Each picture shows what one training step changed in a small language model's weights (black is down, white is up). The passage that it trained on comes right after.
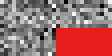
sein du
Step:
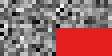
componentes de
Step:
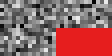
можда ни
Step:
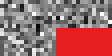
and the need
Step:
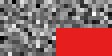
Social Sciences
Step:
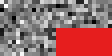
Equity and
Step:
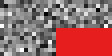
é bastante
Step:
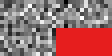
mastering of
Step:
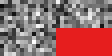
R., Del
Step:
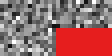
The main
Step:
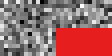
- bul
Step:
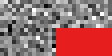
doimo ham
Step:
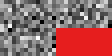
do sistema
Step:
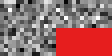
har yerda
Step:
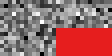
a seus
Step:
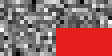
— cyber
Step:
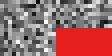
ос. за
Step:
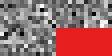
forming an
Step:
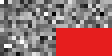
le comité de
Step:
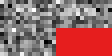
a partir da
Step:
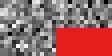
vanno dal
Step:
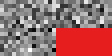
ва банк
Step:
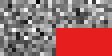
davlat va
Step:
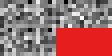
Doc. of
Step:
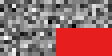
concepções de
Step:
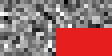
moderada de
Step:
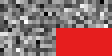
sino de
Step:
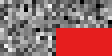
sistem serta
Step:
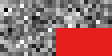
comparadas com
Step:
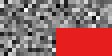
La mutation
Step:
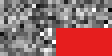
de criar
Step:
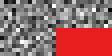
de factores
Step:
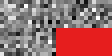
uso de
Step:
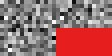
and other
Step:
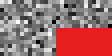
ve bilgi
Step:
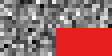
organización y
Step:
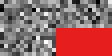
and immunity
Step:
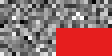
puas dan
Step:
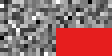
o unitate
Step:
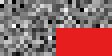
o objetivo
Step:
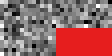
Bu esa
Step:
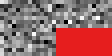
è che la
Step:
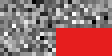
posee una
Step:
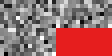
qabul qilish
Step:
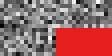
o XX.
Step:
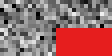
que importa
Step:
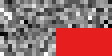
esta manera
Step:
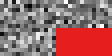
proces van
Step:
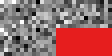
olimlar va
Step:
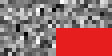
con β
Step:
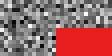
na procura
